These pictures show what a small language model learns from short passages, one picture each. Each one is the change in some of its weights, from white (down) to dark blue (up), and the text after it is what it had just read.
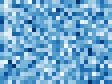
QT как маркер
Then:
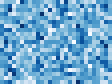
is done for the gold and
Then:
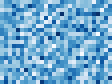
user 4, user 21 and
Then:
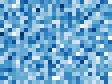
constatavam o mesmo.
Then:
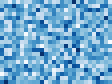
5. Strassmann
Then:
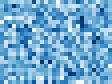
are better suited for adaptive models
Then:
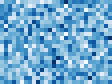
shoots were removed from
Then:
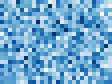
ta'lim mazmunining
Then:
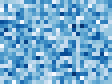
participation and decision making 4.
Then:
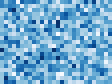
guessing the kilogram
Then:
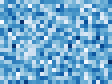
2022) argued for less
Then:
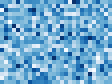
influencing legal
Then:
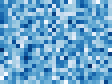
que os empreendimentos de
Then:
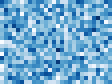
of Psychology,
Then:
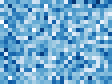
by a glomerular
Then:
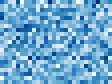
estimators enabling them to
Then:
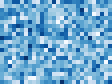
the submission deadline
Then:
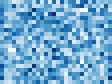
oshirishga qaratilgan.
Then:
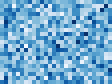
korxonalarda soliq
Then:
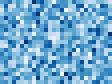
está en la cama. Sin
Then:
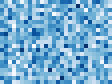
oraz lubelskie
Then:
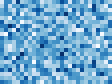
given. The results of the analysis of
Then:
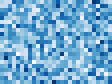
losses are the important tasks to
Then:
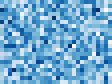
will generate a pair of
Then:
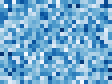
content in the training set. Fig.
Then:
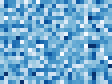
of which 72 particles were
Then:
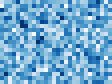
are widely used in
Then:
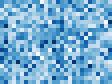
qo'yish uchun metodik,
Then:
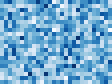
digital photos, the
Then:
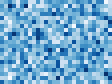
used as in [5] have been
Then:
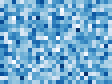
bu hodisa haqidagi
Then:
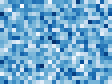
as safe and effective in
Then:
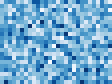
the pressure violations
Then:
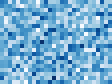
on their profile (Fig 18).
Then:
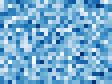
steady double layer
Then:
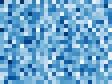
INDIA In India
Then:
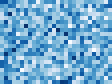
11. Callaway
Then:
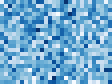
Martín, the University of
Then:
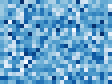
4. Софронов
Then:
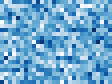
текста глазами
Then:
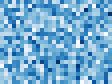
policy and intervention
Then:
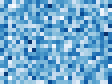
– Electronic data. –
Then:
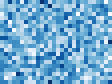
of the webinar
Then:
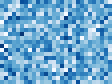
Es importante que dentro de
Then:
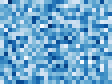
- Dedicated events and
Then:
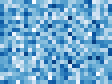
then the (Emirate
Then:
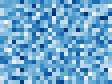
v spletnem
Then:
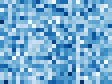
of .08, and the
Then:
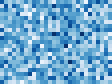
Husk Ash Bricks
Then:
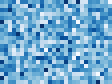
14-aprelda unib
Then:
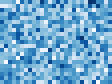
¹Department of
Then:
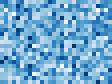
die wichtigsten
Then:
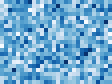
tratado internacional sobre a
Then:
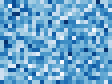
Fo : **F**ormal
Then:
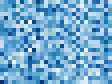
O'zbekistonda inson
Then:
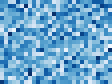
born by normal vaginal
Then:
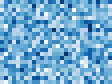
И.А., Петров
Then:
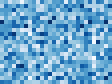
frequencies of 120
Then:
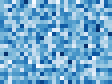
the main dataset.
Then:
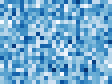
This generates authentic and
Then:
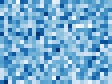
Na segunda,
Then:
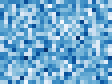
me visto melhor,
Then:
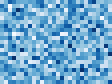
na evolução normal.
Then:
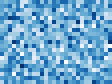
recent papers do highlight
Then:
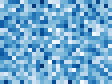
the strongest acid sites.
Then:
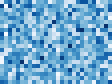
a moderate number of students could
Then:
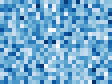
F_w is the external
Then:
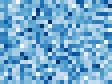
as a form of lifelong
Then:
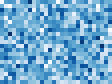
Case Report Form
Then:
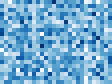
has constituted a limitation to
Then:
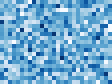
decline soil fertility,
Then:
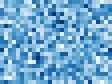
our previous work, we have investigated
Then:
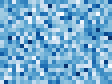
T_c onset
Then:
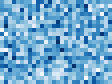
ularning malakasini
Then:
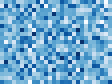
defined motivation as follows
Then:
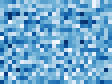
poukázali na
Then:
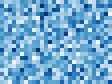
raises pertinent questions
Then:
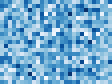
substansi dan ruang
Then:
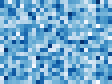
os produtos e
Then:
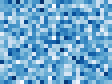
4. Safarov N.
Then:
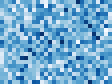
is a beauty associated with
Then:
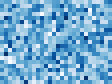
Works* The publication and
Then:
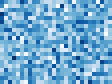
needs refined models, methodological
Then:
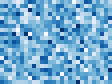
continuing along in the same
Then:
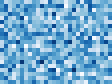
aşktan çokça
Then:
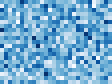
mobile robotic base,
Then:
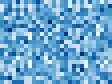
RM ANOVA =
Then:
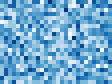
in a combination that is
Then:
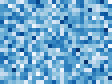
essenciais para promover um
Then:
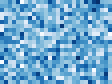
getting full payment
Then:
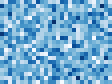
receptor (binding energy
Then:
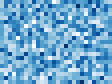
propose a deep-learning
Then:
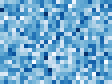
não foram suficientes.
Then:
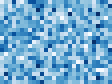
were totally upset, the
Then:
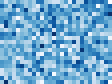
традиционные формы
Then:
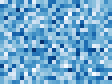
пайда болған
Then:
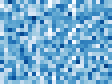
colocam o desejo no
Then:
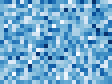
children are less capable than
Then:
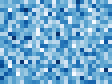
Tidak Sehat Dan
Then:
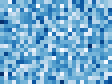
the presence of knowledge, skills,
